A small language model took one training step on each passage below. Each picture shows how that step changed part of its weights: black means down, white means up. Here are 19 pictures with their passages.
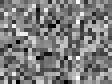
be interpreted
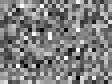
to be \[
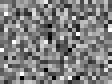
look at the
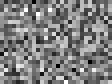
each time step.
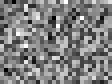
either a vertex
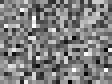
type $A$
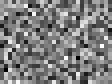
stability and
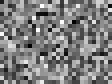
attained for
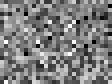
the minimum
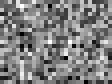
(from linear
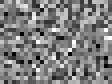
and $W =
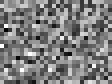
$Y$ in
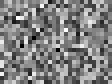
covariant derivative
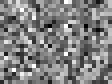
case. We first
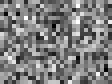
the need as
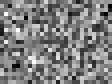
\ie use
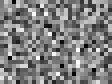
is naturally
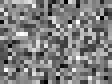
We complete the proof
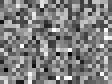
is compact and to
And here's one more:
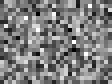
the following result:
